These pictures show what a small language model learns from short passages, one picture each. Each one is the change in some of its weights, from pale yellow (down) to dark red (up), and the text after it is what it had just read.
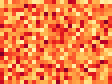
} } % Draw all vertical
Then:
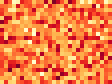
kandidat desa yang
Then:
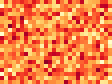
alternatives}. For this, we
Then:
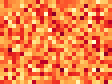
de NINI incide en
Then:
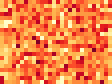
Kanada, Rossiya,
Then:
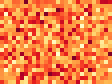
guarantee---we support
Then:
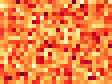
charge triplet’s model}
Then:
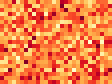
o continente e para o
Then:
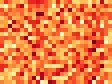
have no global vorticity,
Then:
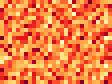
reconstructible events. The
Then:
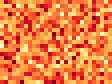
operações de fusão,
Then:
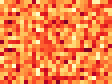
FGF18. Results
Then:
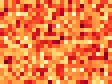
calculated assuming a constant value of the
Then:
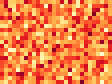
colombiano, identificamos
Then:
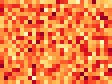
observation de la même
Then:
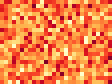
technical committee for various
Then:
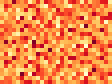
the influence of each term on the
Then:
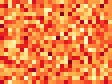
cannot be used where high bending
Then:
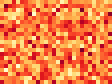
в абсолютном
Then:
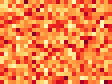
and Famines: An
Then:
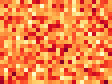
for adjuvant RT in
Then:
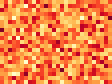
rule. Due to his
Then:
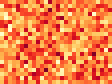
locutor ou sobre outro
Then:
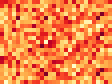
ethanolic seed extract of
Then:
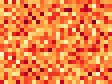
- Необхідна
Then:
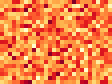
not always related to the high energy
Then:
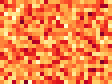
climate science community in several ways:
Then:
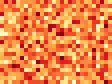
about their expectations of working with
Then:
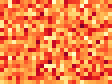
shape, we mean the location of
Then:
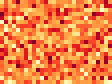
radiation. It is clear that
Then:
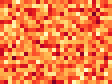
Potensi alam
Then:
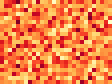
on a cylinder, where
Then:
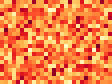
atoms have been particularly successful in the
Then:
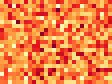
condition and development of uterine
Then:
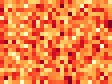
Centre de Recherches de
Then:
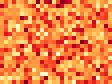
of both half-steps of
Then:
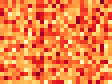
monitoring and control system was successfully
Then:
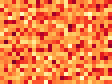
curve) is plotted using
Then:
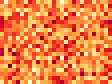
DSC HD95 WT
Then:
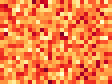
sustainability and comparability of integrated
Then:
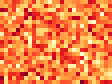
DER can effectively promote the
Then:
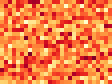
invariant and satisfactory, and
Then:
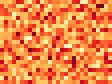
is also well known that causality
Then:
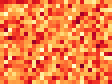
training and producing artificial
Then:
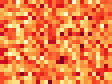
of primary incidence of diseases
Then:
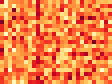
[2] Kadirova
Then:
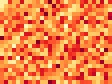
participants belongs to stage 3 and
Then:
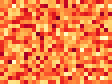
as neovascularization is
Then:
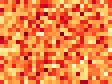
strategy, examining the profits
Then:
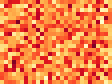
as a knowledge management platform where knowledge
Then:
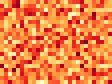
erasure" speculations, we
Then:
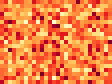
sweet basil were significantly
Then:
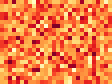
immediatamente a salire
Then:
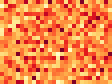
escrutar els
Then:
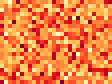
u_r}{\partial r}
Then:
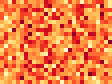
polar angles with respect to the
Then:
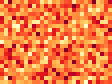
WP Y Dataset
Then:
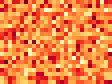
modelling approaches and their results
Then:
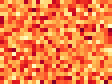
picoplankton. In
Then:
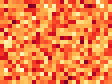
Gravity}}, {\em
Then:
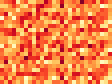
legal, media, and technology
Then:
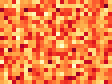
Majorana representation enables a
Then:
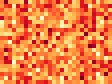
ishni to‘xtatish
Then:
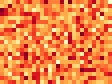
along their trajectories. To obtain
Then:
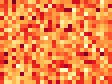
we followed the guidelines of
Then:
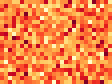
with a brickwork
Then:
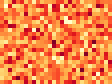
time a job spends
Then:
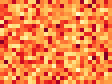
for the sake of comparison.
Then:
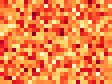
of borrowed works. The
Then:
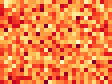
the frequency range 3100 -
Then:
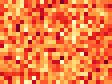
escasa bajo el
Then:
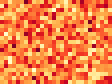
perspective to calculate vector $\boldsymbol
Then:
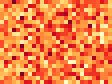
the oxides in the sequence,
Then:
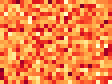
$k$ ranging from 0
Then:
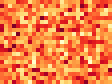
insight towards alternative doping
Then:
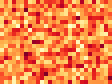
of axes that reflects the
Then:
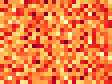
todo evidente para o
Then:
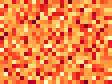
structures in the accretion
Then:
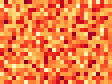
saliva-based diagnosis
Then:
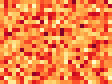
recommended that management of schools in
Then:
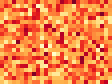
owing to the altered
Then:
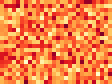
example, in the Bread and
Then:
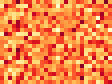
snacks at a food
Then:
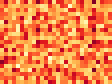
income is in the form of
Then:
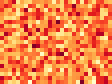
to its past dynamic growth and its
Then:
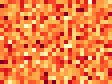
command is skewed
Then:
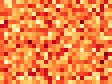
are different if and only if they
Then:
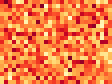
Caná", podemos
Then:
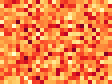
as a novel technology,
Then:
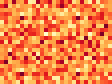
of the curve, the optimized
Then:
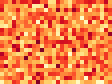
reader who wishes to
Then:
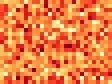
systems thought to contain a
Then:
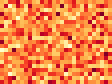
Annotation: This article is
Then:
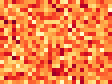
planck length is the diameter
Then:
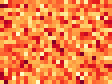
function of $pH$
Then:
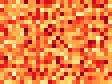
objective) and to provide rapid
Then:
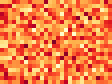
time-dependent overlap.
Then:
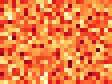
Leong's findings, English
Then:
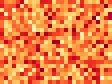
action consists of denaturation of
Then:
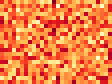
A H-type cell,
